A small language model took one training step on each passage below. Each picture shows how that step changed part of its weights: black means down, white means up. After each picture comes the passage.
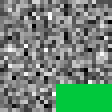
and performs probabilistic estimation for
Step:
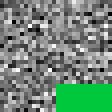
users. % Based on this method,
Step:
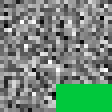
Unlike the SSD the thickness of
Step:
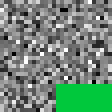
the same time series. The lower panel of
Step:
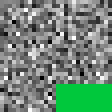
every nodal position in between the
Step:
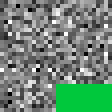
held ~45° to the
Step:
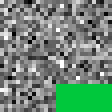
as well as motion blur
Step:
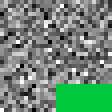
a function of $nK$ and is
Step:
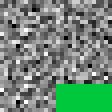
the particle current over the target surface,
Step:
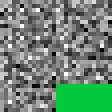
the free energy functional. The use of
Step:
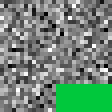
that of the nonlinearity. In
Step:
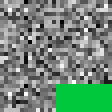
This situation can be viewed that
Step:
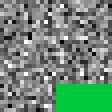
a large-scale regular field and
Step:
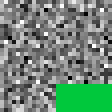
scalar light shift is the only term that has
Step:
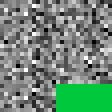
natural laboratories for
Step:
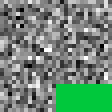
B = 3.5 T corresponds to the
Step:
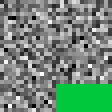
transport governed by a single narrow
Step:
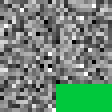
state structures are among the list of structures
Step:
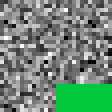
improvements over the previous T2K electron
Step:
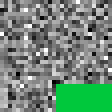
ambient proton density
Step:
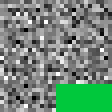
Les activités,
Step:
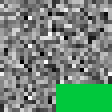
This increase in power comes at the cost
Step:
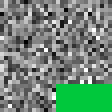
Molecule} As shown in
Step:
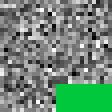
it is being rammed by the
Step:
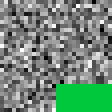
step was conducted after NVT
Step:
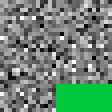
algebras emerge from the study of
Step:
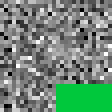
0, 0)$ refers to the
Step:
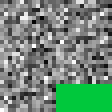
may induce strings that
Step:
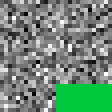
in the top right. (b)
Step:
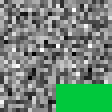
$\tau_{\rm c} \approx
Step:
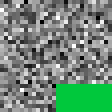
signs of currents. An
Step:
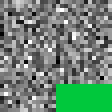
justified below by comparison with the
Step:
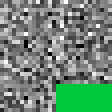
between velocity widths measured from global profiles
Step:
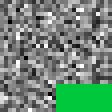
constraints are said to be of the
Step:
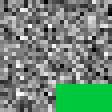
avail of or can extend to
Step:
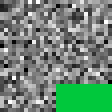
$m$ by fitting the
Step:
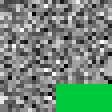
in the plane of the sky.
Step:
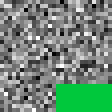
of the stars are outliers in the
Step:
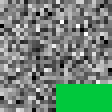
of this noise, which will be a control
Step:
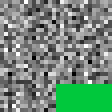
area with a doping width of
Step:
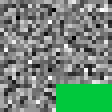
Since $x$ is a cyclic
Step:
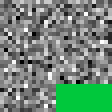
and $0.8$ (see the
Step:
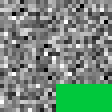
properties. In the particle filtering literature,
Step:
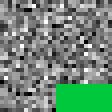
density of the merged filament
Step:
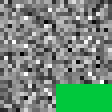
application state update policy within
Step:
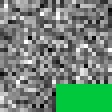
external potential and allows start of
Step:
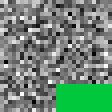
course, we can use the previous study
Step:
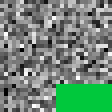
CoGeNT detector, if a
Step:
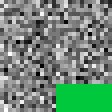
holographic principle.
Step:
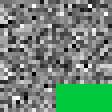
primitive and $c_k$
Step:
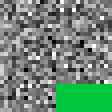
to demonstrate the uncertainty interpretation in
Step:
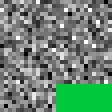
insufficient to find reasonable
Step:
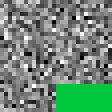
the moment, the detailed structure of these terms
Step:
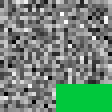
but only asymptotically (i.e.,
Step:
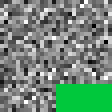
vs.~cross current measured at various
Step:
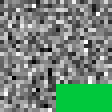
agreement metrics between humans and
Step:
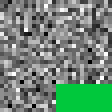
presence of a complete unstable PS.
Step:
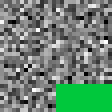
of the explicit form of the Hamiltonians and
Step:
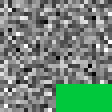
dynamically generated resonances obtained within a
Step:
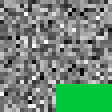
Uwe and Boothe,
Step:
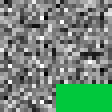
\begin{figure} \centering
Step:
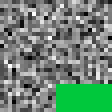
post previously identified as relevant by
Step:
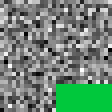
the heat non-conductive case.
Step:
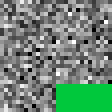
to a large gap. After this
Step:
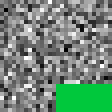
subtracting both A and B light
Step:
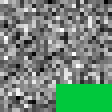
| | **Gamification Presence
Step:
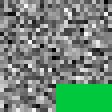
and first- principles calculations can be
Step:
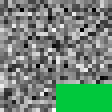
more massive A star has not begun
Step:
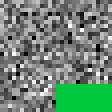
$\delta \sigma^\ast$, $\delta
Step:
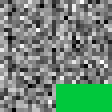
the delta-method to prove
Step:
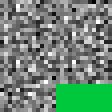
to achieve similar performance as the conditional
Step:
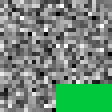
phase exist in positive curvature. For
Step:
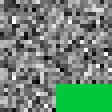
\lamno, first reported by
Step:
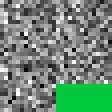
that will redirect the user to the
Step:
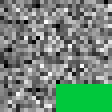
located at 16, 22, and
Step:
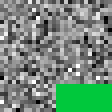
indexed monadic semantics,
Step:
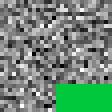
models rely on data augmentation and
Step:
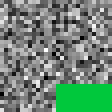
the Markov game without taking
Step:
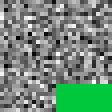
measurement. This was repeated 1000
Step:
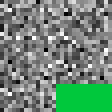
next largest clusters in green,
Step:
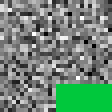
corresponding detectors, i.e.
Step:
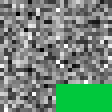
enables scalable learning in deep
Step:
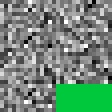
\\ \label{eq.xf}
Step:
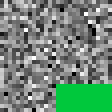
spin-dependent force, the acceleration
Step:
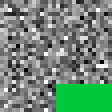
results for a large range of Kondo
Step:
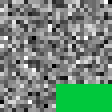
lies on the $xz$ plane
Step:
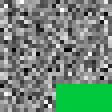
a quantitative error estimate on the mass gap
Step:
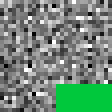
including an elliptical host galaxy and
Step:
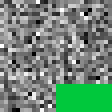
of how quality assurance for
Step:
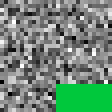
say 310 ps after the
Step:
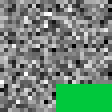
and the system of $E \otimes
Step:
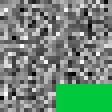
formalized governance arrangements
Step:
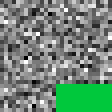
four quadrupole magnets, then a
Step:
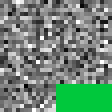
when there is a sufficient abundance of data
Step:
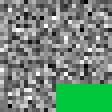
this case the interaction is diffusion of
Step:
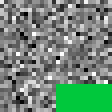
$\beta$ (thick: $\beta
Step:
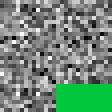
the hadron CM frame. The variable
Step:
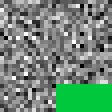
the homogeneous domains. Notice
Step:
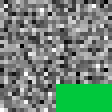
0.3\,dex for certain elements
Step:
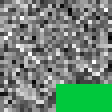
gas cools efficiently to form an inner
